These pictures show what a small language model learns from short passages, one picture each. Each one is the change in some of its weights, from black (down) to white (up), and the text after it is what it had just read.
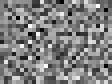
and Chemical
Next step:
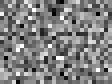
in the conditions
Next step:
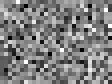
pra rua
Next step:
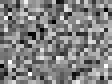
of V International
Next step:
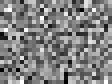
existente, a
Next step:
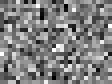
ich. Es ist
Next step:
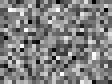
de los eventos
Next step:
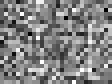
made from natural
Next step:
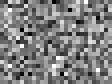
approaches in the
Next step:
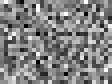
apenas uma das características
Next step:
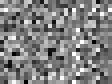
clar sursele
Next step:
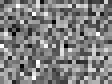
(a maioria
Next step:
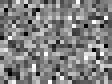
d6 cd
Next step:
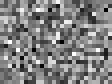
was 40 male
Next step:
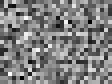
a polícia
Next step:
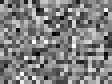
sahro orasida
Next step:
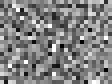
تعداه إلى
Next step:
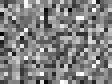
formu ile
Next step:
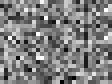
при давлении
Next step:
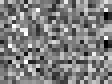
Mundo Marino
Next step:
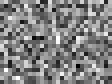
uma abordagem
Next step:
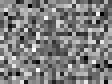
(Figura 7).
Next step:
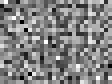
que forma a
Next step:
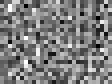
D NC C
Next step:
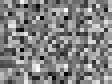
poema, do
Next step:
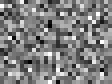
комплекс методических,
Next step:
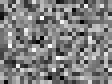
da conjuntura
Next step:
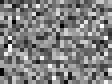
1) визнали
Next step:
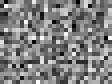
nilai karakter
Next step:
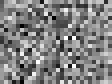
fanlari doktori,
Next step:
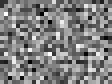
registration of
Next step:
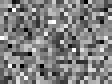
ist schließlich
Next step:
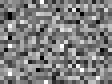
qizi O'zbekiston
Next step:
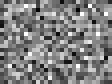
uzviy olib
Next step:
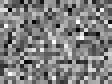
term the
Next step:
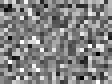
Instituto Federal de
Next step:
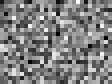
meer lokale
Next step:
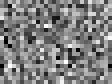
В русском
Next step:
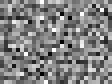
het belang van
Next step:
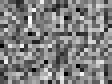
e social engineering
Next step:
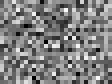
iqtisodiyot fanlari doktori
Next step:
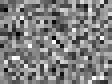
el desarrollo de sus
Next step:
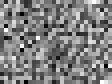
en groupe).
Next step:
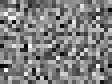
étapes qui
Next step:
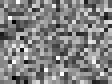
la integración
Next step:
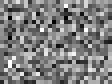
kabi tushunchalar
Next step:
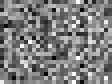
dan 3.
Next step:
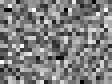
naturales, en
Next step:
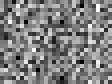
líneas de la
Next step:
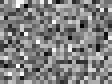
local, siendo
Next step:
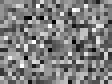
a matéria
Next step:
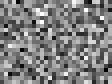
uma ciência
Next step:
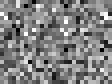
V. *et
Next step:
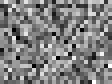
jurídica de un
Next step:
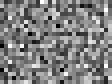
e se comportar
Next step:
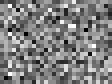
joylar tabiiy
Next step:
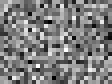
muhit bilan
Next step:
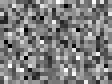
– таъсир
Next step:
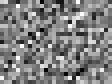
and blended
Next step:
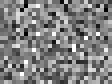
und Sandra
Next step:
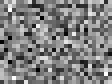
bilan tashkil etiladigan
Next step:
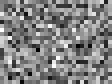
во временных
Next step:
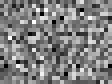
від того які
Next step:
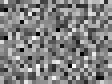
una base de datos
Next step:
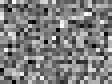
və forma
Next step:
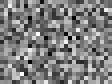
aks etgan.
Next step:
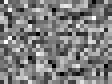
ularni bunday
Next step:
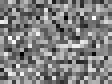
bada ere
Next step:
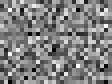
yosh oilalarda
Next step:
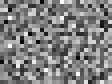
O'zbekiston Respublikasi
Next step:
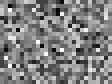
qanday ob‘ekt
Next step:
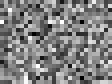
praias do
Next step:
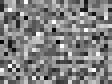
тому числі
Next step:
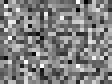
ham shunday
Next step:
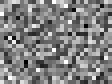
роль ефективної
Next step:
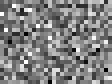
ی طول
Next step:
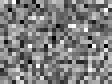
marchas y
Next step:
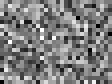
combatir el
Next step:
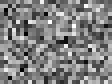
stratégique –
